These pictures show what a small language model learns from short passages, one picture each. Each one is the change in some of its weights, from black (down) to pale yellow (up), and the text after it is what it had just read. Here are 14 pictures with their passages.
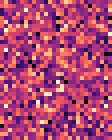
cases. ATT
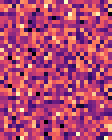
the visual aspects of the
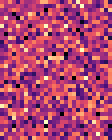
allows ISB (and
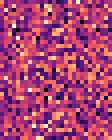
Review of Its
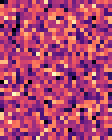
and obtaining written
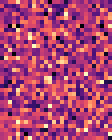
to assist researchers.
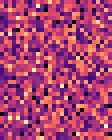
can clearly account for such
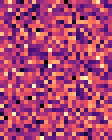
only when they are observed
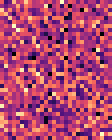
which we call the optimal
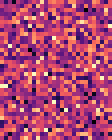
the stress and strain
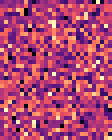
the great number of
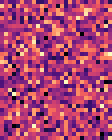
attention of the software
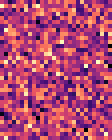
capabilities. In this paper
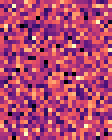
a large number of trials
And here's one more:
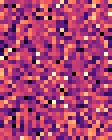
em crescimento na
